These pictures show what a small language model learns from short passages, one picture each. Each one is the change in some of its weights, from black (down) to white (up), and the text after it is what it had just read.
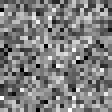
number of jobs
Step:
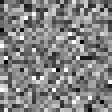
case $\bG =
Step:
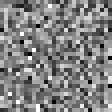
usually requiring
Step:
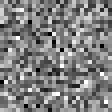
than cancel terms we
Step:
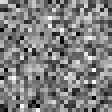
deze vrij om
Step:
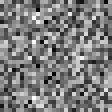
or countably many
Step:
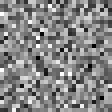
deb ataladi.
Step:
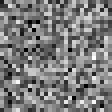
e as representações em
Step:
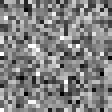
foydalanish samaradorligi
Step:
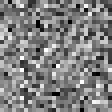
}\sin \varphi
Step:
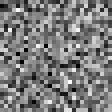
Social / Unidad de
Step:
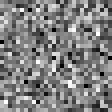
homology groups are finitely
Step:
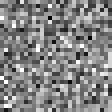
solamente por 2
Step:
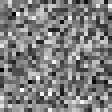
is a similar property as
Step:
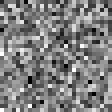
como os acordos
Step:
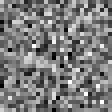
that both polynomials are
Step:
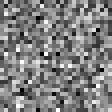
Exp( \kappa
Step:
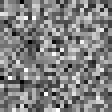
term. Combining
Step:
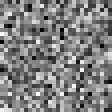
stochastic bilinear systems}
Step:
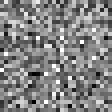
prevention programs
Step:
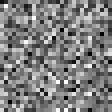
same as equivalence by means
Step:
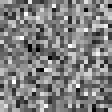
is thus a quiver
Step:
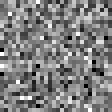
diminuição da
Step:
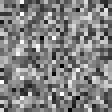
set such that $$
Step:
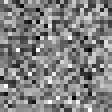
exigências de
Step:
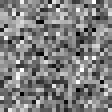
z\leq y}
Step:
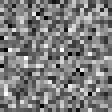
where the last inequality is
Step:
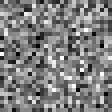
iterative application of Lemma
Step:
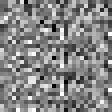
huquqiy bilimlarni
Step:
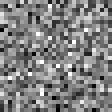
o que verificamos
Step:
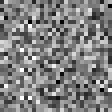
lingkup masyarakat atau
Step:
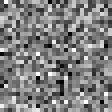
interazioni o
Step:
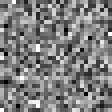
yangi va samarali
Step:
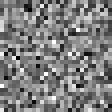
exponents of the
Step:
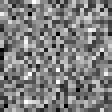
return to state
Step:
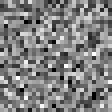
da região.
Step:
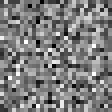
In contrast, our
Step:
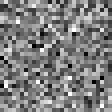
la G2 de
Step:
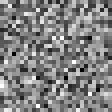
the summatory functions
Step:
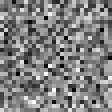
of vector spaces), where
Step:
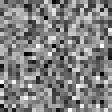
theory'' associated to
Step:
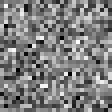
subspace is given by the
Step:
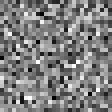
which the heavy
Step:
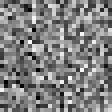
analogous explicit schemes
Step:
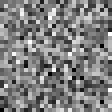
field $K$ and
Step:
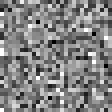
candidatul în
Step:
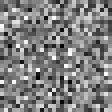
regluing it via
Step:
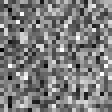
After integration by parts
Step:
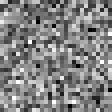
Le probl\`eme
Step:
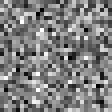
we are interested in
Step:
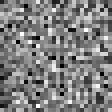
effects are much
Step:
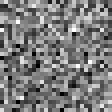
la Escuela
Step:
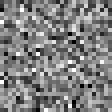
series of $\Lambda$.
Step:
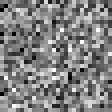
3- The algebra
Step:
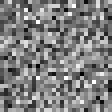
had no way of following
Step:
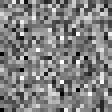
turli nuqtalarida
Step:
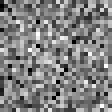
Número X
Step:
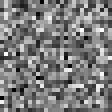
otherhand we have
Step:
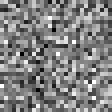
de um ambiente de trabalho
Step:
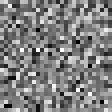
the random variable,
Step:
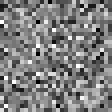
2. Fonti
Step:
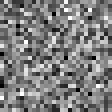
cannot afford to
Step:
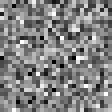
have been playing a
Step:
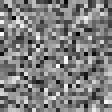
you do not know
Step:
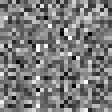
کنند، به
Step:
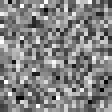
quase 60%
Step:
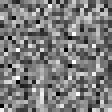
in DISCO
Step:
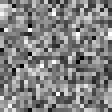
restrict to a smaller
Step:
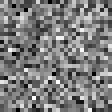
$$ In particular,
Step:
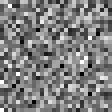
the evolution of the
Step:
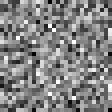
lucru se
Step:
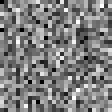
c) professor para o
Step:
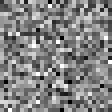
juda kamligi
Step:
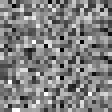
control of the concentration
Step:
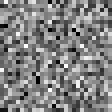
belajar ini
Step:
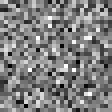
de um ser humano
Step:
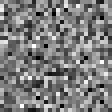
flow equations, for the
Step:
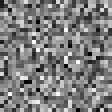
Notably, and
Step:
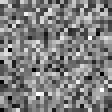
the separable complementation
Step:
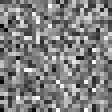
described in Theorems
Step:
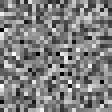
na adesão de
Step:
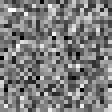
algebraic. All the notation
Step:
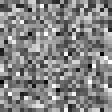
рішень та
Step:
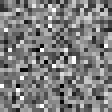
activating agents,
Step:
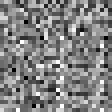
playing’ no
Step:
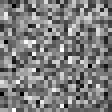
similar to the one in
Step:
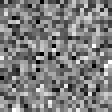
In the collective
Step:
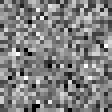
not divide over
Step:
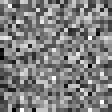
the statement of these theorem
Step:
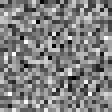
Among the three double
